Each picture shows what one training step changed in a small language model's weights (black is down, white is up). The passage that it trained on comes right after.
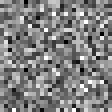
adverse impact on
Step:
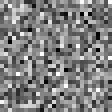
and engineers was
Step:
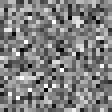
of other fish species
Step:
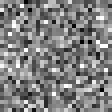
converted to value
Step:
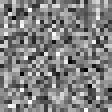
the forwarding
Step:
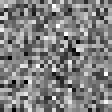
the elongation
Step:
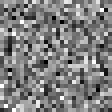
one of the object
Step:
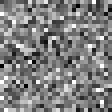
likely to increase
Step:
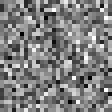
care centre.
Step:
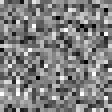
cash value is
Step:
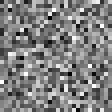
Based on these
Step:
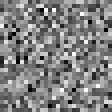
Indigenous data
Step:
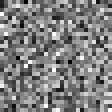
the healthcare
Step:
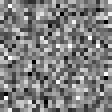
suit the needs
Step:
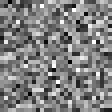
Development of a
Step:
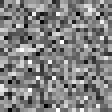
of the vertical
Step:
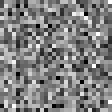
education, and
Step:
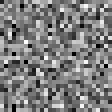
an observational study using
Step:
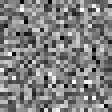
just at the end
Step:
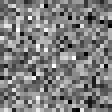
repeated (5
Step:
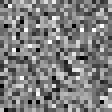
We have selected three
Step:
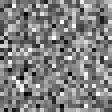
reaching distant
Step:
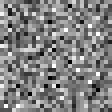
and analysis of the a
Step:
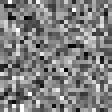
with great potential for
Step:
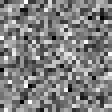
labeling associated
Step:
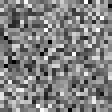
not highly effective
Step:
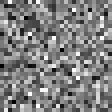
great importance for
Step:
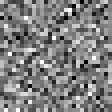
stations that have been
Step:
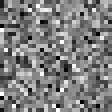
Comparison of
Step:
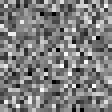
both variables,
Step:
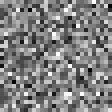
the number of particles
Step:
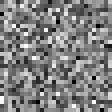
formalization and may
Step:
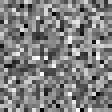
records, we
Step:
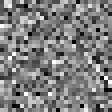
features. -
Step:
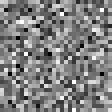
of the community from its
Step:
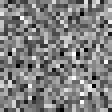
were dried at
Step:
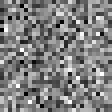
system in which we can
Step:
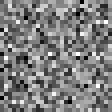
motion was measured
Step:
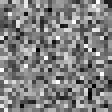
they adapt to
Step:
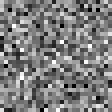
it. As the two
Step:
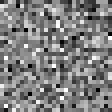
use of Argo
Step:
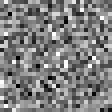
the range of this
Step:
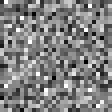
transportation or
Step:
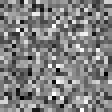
be taught
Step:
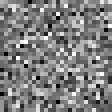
and «it can
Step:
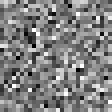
procedure, a
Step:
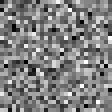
angles and at
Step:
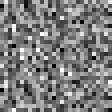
role of using technology for
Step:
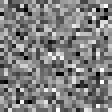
each fragment and
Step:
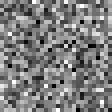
available to them.
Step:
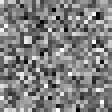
heat to the
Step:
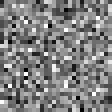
design and construction
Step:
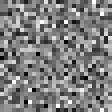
3. Typical
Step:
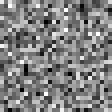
and session
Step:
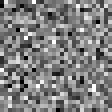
primary healthcare
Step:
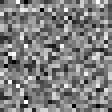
not conceived as
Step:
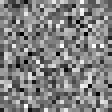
envelopes is
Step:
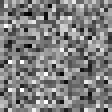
equipment and
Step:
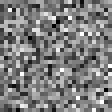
model: The case of
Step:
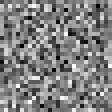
Farming in
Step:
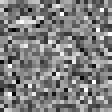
of NASA
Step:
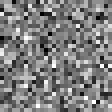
different specialties
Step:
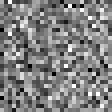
probiotics are the
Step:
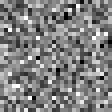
been worn and
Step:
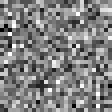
the mangrove
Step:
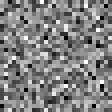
bad experience in
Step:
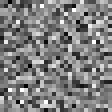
Development of
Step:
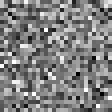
may leave this part
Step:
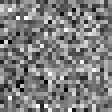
or FUEL
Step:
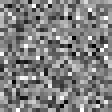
If these can be
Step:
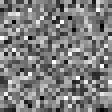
(%) Depression
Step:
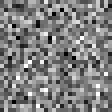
was stained for both
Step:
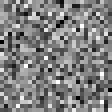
are observed to be associated
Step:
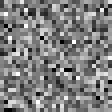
28 Version
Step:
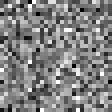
would be expected to
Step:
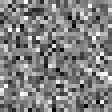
\text{ and
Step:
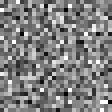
and after O₃
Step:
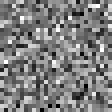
the teacher, the
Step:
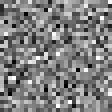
the recognition of
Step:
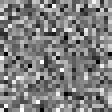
that majority of the
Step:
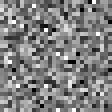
to work in another
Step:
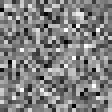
counties that are
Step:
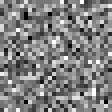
and the safety
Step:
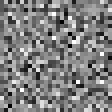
investment remain
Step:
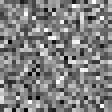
understand the learning goals
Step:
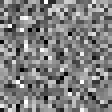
may be performed
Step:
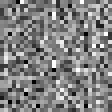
a cancer is
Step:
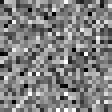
change of mixing
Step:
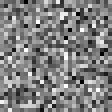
and behaviour, including
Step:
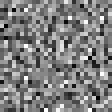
addresses the most
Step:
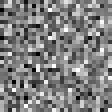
research findings such as
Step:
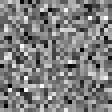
matrix includes
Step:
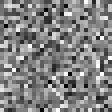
in the third
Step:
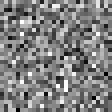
for creating,
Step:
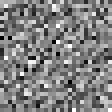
the transition from a
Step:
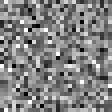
method described in
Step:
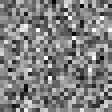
control, so increasing
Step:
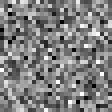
polymer to
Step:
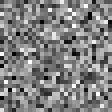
all circles are
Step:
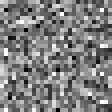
of the estimated
